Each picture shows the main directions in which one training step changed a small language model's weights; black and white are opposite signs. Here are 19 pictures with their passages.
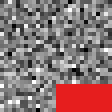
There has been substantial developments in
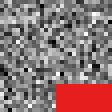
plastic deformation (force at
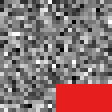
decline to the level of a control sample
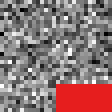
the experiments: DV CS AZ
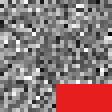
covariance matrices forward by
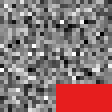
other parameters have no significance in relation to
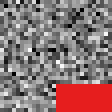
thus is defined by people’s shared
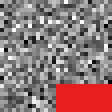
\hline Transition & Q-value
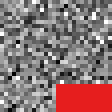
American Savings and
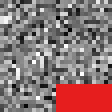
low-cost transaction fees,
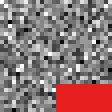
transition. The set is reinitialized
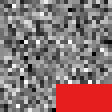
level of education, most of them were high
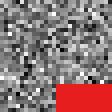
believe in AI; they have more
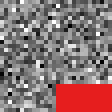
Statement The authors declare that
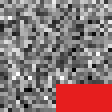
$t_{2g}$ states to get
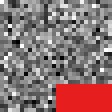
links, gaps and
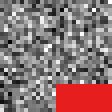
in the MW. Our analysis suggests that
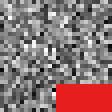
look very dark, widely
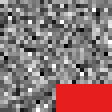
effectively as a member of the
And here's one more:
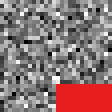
them channel more credit to the
